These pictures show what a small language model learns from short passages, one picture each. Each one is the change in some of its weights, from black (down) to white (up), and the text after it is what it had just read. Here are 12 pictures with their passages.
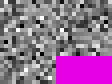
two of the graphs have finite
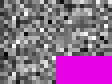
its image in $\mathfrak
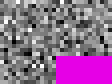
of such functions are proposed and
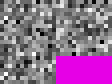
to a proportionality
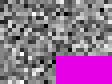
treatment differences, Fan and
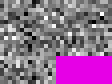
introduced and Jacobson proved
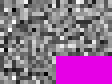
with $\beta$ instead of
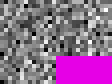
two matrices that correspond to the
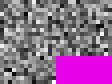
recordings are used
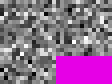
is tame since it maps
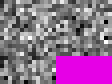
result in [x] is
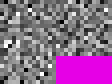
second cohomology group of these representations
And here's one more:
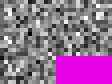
For all $i \in
